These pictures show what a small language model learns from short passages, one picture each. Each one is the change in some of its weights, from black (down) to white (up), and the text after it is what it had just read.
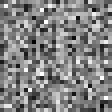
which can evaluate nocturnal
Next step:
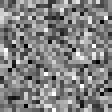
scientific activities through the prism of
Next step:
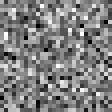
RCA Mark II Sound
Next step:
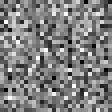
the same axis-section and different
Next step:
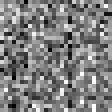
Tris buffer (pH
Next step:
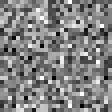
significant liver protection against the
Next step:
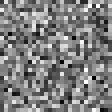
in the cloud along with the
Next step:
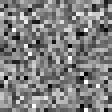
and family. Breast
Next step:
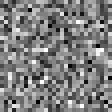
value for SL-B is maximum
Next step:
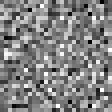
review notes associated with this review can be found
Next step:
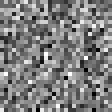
be a major driver of internet of
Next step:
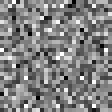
(2006). Regelextraktion
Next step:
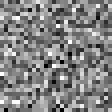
decision-making in trauma,
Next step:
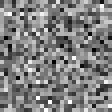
lateral arms of the
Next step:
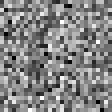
both inside and outside of the
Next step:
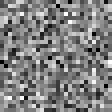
these losses simulated for the
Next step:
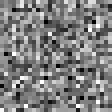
to take place towards the
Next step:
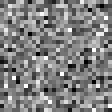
the ability to represent the knowledge about the world
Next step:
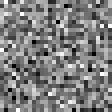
receive optimal moisture levels.
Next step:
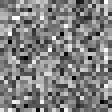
decisions making ,therefore study of
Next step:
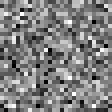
produce biomass. Grass and
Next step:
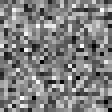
gives the proof. Theorem
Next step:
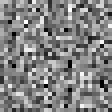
" according to Sokal and
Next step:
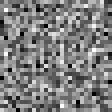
determine which information is authentic,
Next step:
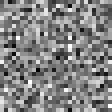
start of humanity. It is the
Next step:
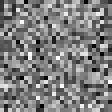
the grid altogether.
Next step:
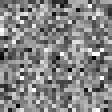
objective overview of the central
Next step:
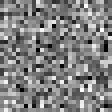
of a performed call. So, the
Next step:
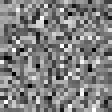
As a proof of concept, the
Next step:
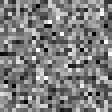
click reaction with azide
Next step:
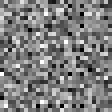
family frequency as fixed effects
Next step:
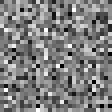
opportunity to extend the use of
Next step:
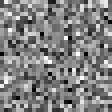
provide one system for all properties, based on
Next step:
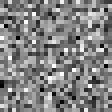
in these regions. Coconut:
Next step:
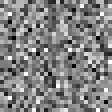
a standardized multiple choice CK
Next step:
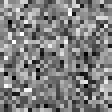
188 absorbance ($A =
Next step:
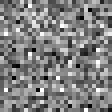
of messaging serves to support
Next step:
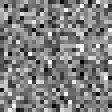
onboard imaging Follow up
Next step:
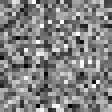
or environment to which the learner has contact
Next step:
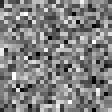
models, digital transformation, investments,
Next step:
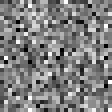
of different words in the tweet
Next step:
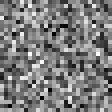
offered "NamMTI
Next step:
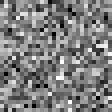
and differences. The NorSand
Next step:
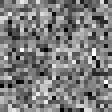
more could be done to strengthen
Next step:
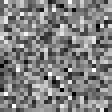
as represented in equations 1-3
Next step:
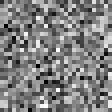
[6]. If we survey the
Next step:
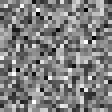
self-regulation that can ensure the
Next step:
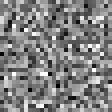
novel is fully enriched by
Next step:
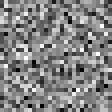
systems, facilitating more holistic
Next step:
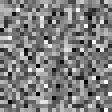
Ukraine and the important
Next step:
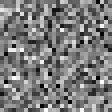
GGBS and 75%
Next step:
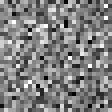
trying to be human—which
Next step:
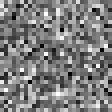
P8 EE EMU Liia
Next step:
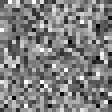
ontogenetic shift in
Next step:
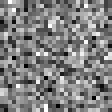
of ‘multi-bi’
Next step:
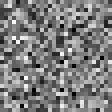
currents, in Figure 2, the
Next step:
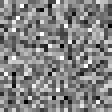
from Póvoa de
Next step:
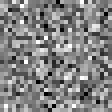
is split approximately evenly between
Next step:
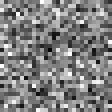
music or reading, which can
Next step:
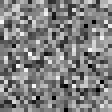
chronic kidney disease.
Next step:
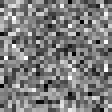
this point, it is possible to pick and
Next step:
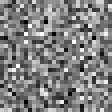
for a non-human ecological
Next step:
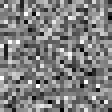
increase social interactions. Despite
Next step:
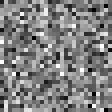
clear margin and there is less
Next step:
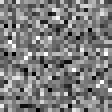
locus for educational praxis,
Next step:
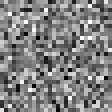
sayings: Reckon right,
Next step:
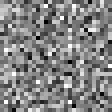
Alternatively, based on the
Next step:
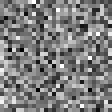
A. M. Doherty,
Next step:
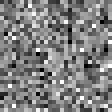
of trials (per SNP)
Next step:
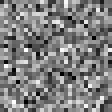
and passively, in forms of
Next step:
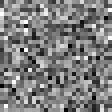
money savings, and other
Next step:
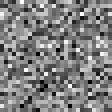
users on social media platforms are able
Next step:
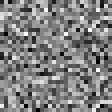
stabilization [30]. It is
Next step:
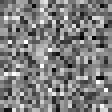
than one person should be appointed to
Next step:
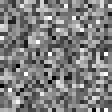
when an individual finds a balance between
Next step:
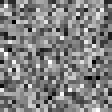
recorded total S loss of
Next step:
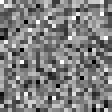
while metallic nickel as Group
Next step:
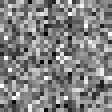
the percentage of antibiotic
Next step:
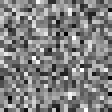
numerical work. A library
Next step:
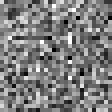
2 comprised 55 patients with a
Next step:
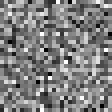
the registers of ENT
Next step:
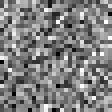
impervious surface percentages were used
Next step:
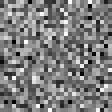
the components of U i.e.,
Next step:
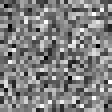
is the rapid decrease in
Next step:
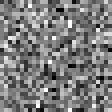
of calibration points to adopt
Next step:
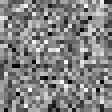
necessary to study the rheological properties
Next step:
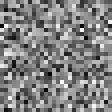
Prices (MSP) quoted
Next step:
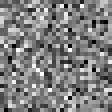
study we report on bvFTD
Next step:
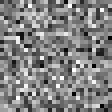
of religious and non-standard
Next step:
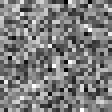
disengaged during the process. This was
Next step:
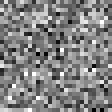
in their study in 2016 that there is a
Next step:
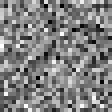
medial frontal cortex and
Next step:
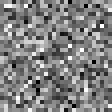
by the rise of undisciplined
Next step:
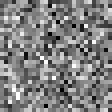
than 36 weeks - Blood
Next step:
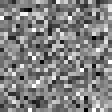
results obtained and the way they are presented.
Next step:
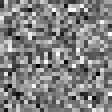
tumor. She underwent
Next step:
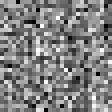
contributions presented in the study are
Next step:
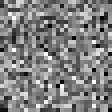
each EPS type is indicated by their
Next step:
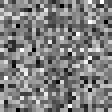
interface and chemical oxidation
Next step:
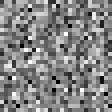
structural properties of the membrane
